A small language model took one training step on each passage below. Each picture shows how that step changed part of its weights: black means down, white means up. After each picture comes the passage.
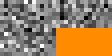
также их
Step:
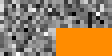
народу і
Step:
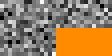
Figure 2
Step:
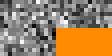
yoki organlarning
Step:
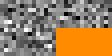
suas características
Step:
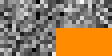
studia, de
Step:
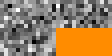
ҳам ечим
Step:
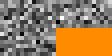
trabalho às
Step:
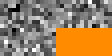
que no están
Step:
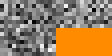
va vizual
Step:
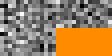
- davlat va
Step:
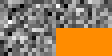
dos pacientes
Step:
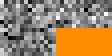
de expresión
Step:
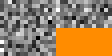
и способы их
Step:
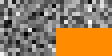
- Universitat
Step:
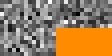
forma contrária
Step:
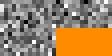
основанный на
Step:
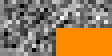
cultura política
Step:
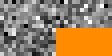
la región
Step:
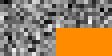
– wurde
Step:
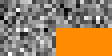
pula dengan
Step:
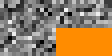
por estado,
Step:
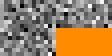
het van de
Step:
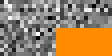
в России в
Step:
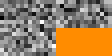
de mayo de
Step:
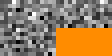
keyin bir
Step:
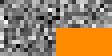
те, як
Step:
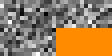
oshirishdagi roli
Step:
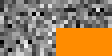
para assim se
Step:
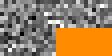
seit sehr
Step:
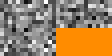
du Parti,
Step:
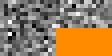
lo que no
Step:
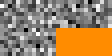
makro va
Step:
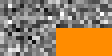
foi realizada uma
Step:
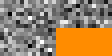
os comentários
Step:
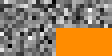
Shuning uchun
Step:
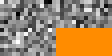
се обмисли
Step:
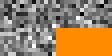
bu zamonaviy
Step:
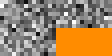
și aceste
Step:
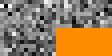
problem related to
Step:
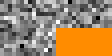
jalb etish
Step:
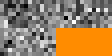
образования» //
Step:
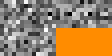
La revista está
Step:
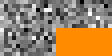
і стійке
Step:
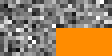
ser utilizada
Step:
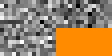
passo, e
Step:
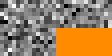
entre junho
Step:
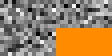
examination was
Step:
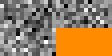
билан ишлаб
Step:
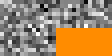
teatro e
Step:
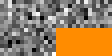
R É S
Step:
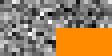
nose is
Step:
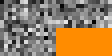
devir e na
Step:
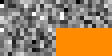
ACV de
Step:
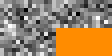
tabiat va
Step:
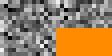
de sistema de
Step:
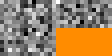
dat er een
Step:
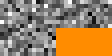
Learning from
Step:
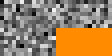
по ряду
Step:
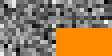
la administración
